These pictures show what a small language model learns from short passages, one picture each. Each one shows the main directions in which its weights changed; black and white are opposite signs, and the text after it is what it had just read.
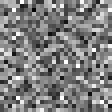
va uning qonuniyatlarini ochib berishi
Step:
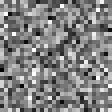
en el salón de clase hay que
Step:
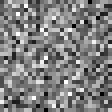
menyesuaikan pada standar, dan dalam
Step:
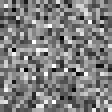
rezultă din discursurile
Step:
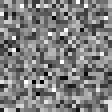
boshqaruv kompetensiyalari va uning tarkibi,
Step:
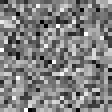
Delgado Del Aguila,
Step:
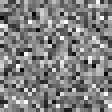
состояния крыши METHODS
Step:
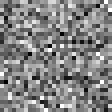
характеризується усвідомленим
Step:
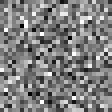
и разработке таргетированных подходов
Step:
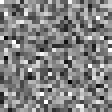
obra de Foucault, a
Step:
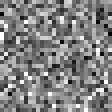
THE DEVELOPMENT OF
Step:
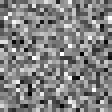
(1992) la taille de
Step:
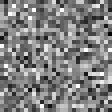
van Groen⁶⁾ in het
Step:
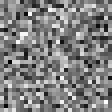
- воспитательным целям
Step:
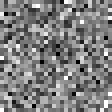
species and they have adapted
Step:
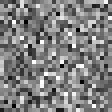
techniques became the basis for the
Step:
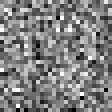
dos usuários e o convívio
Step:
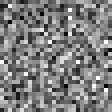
шу жумладан миллий
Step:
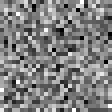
pembentukan satuan tempur
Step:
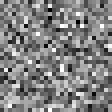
the achievement of intellectual
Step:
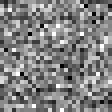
quyidagi xulosaga kelishgan:
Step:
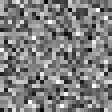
de la medicación, control del
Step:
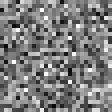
de la educación pasional, he aquí
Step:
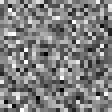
لمرسوم 4 فبراير
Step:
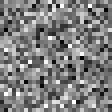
seorang mahasiswa tetap
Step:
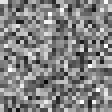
bulunmaktadır. Her bir şehir için
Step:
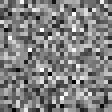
dem Fall die Frauen – adressiert
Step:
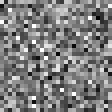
ҳузуридаги Жазони ижро
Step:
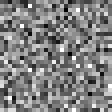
para promover os artigos e atrair
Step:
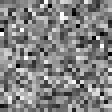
sapchiydigan qiz ekanligini
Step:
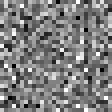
relatief makkelijk aan financiering kon
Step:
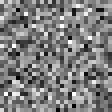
guarantee, The Republic of
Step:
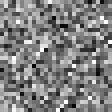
propor práticas educativas inovadoras.”
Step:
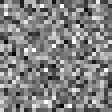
presenta alguna dificultad para
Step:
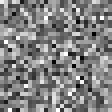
e 0,87 μm . A Figura
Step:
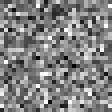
Les deux premières fonctions
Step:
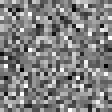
rus hamda boshqa qardosh xalqlar va
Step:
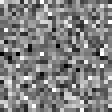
den nichtautonomen Fall
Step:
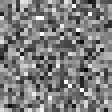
desde una connotación institucional,
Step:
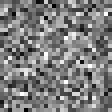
mesmo período do ano anterior, ou seja, mais
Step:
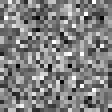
operações ordenadas adequado para a
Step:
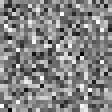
л л' э ч' к ь],
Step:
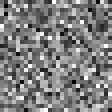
год. Объем переработки
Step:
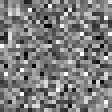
de Nuestra Señora del Carmen
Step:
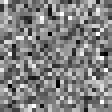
мочевыводящих путей у
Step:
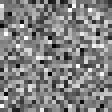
приневолювання, ще коли
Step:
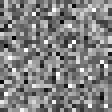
klinik belgilari tahlil qilinganda,
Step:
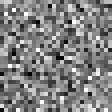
revigorada identidade nacional ao país em
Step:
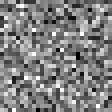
Continental Hostels Group 5
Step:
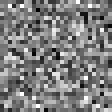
Висновки і перспективи
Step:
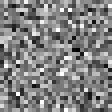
Nash, K.L. **The
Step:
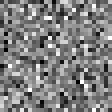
кечиши кўпгина олимлар
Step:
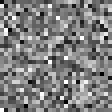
o puerpério. Tendo em
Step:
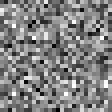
dotsent G'afurov D. O.
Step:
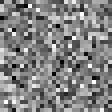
Asilbek Qolqanotov.
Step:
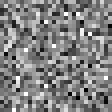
kasbiy kompetensiyalarni shakllantirish zarur. Tadqiqot
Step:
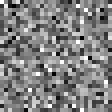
1-rasm. NOTT
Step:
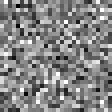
Vecht R.A.** Accountant
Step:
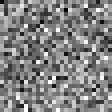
Quadro 1 apresenta três vocabulários
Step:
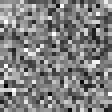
списание денежных средств
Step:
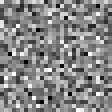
картография тизими эса
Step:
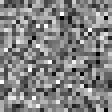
en granada, sesquilé y
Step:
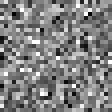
pela Pestalozzi ao longo de
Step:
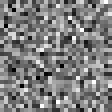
and Scientific Sector, Federal Police
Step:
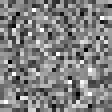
de la parte inferior se utilizan para
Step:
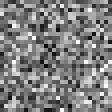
o'quvchilarning matematik tafakkurini,
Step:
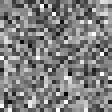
русского фольклора». -
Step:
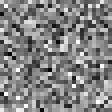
sociales⁴ y prácticas de los
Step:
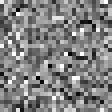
buen docente siempre anima a
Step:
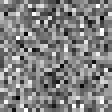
количество и значения параметров могут
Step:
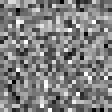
consumir pelo consumismo. Afinal,
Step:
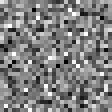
por estudos elegíveis foi realizada em
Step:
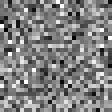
diverse sul tema della fiducia
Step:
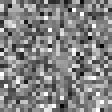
tài Nghiên cứu
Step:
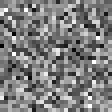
yo‘q. Bunday paytda
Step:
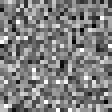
referensi pendukung. Penelitian ini
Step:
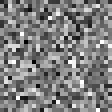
los métodos de prevención de la
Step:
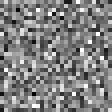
контролю і принципи прийняття
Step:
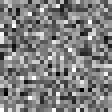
è sempre di 12 bit. In tabella
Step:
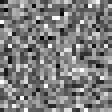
concreto O concreto foi dosado de acordo
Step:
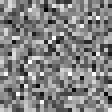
ko sa kanya. May dala
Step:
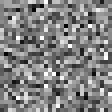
Иzzат Султоннинг
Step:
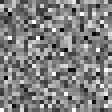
На основании полученных и
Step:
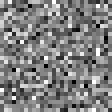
шу орқали маҳсулот қиймат
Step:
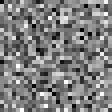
реставрації пам'яток
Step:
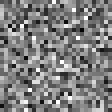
a desmontagem, beneficiando a
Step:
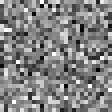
бальна хореографія
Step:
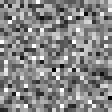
кроталариядан мўл
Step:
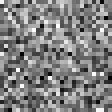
intuition, abstract
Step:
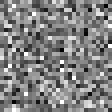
bevorzugt. - In
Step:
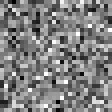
Umarovich Toshkent viloyati fermer
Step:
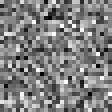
que despide luz azul,
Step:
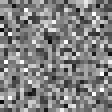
canna, la più fragile della
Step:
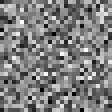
hám baylanıs quralların
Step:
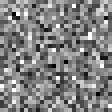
de 11 de setembro nos EUA
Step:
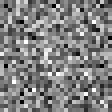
dapat tertunda atau bahkan tidak
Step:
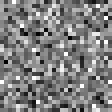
эффективной реализации управленческого решения
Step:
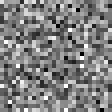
Deutschland Vorbemerkung Die
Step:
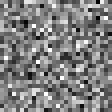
можно использовать различные растворы.
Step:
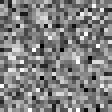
Buning uchun sinfda o'quv
